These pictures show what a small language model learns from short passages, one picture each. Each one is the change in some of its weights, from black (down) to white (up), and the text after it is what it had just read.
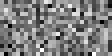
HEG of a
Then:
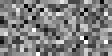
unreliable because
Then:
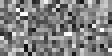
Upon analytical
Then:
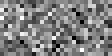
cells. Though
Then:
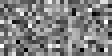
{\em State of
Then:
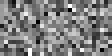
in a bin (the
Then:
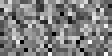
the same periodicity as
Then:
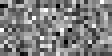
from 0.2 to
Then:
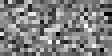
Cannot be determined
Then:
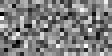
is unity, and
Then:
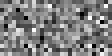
transmission channels,
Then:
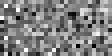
and $c$ label
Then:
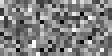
that more closely
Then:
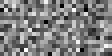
construct a statistical
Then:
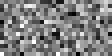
array gain.
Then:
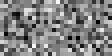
and also the supports
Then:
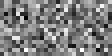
support and the kind
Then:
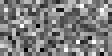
detector. The algorithm now
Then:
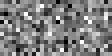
category since
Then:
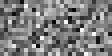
The nonlinear screening
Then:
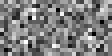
first and the second level
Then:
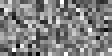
the time series, whose
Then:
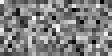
would also be interesting to
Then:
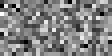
parameter ($0 \leq
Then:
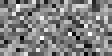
the 6 states with two
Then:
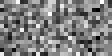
SINR threshold corresponding
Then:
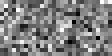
1. the last
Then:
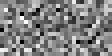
BRST operator
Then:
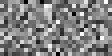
practical realization of
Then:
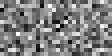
QE is resonant
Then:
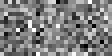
in HCI}
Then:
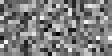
now is to determine the
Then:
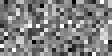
VP build.
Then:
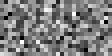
variance levels associated with
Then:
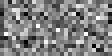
electrons accelerated at the
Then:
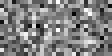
changing the
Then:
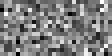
(by induction)
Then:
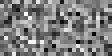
as a semantic
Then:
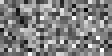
does not attempt
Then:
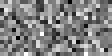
the case when $\alpha
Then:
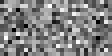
metal transition, the
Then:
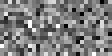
in the fluctuations, therefore
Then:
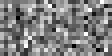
side of the spectral line
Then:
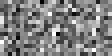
Exatas e
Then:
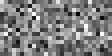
original and tilde space
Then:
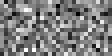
is the bare
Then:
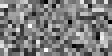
second-next /
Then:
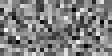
the velocity–field curves
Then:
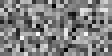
and implementing the
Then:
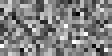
the transfer region, the
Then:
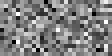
of the virus
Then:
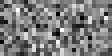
becomes an irregular
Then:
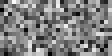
uncertainty inequality for
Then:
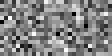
$i \neq
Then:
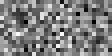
then yields, upon
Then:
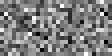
with the inclusive
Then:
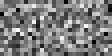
implies strong correlation of
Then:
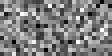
a grey-scale
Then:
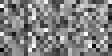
invested in the
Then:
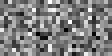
for the correlation: when
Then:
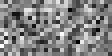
and the individual. From
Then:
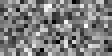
angular momentum profile given by
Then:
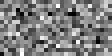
doit, lors
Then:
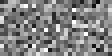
collisions at the top
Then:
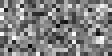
ways. A
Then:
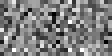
supported by the research
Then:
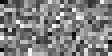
presented in Figs.
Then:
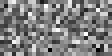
useful discussions on the
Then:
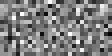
construction of a quantum
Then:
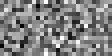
later than the
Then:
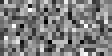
the explosive
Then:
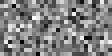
over its distributed
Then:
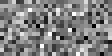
adults feel supported
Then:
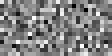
to use the generated
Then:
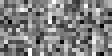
in this work: The
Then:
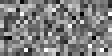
equation on a metric star
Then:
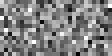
that our universe has
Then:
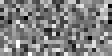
frequencies (Sections
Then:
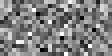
performance of the detectors
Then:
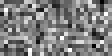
in EPS the definition
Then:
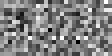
forward direction or
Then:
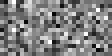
Results from the
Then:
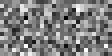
formalism is introduced in
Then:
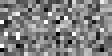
$Q$ using all
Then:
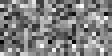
background geometry corresponds to
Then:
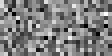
\langle n_i
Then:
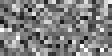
rarely used in
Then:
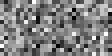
Li, X.
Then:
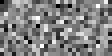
jet tagging &
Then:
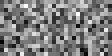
mass mass-ordering
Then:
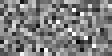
formulation has yet
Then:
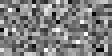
behaviour of the system
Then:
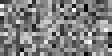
suggest features for no
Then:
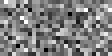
which has a dead
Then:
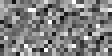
number of clusters found
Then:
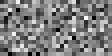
rate at time $t
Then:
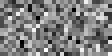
been addressed,
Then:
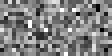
in the algebraic
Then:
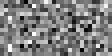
c d}$, where
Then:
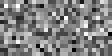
$\lambda$, the mean
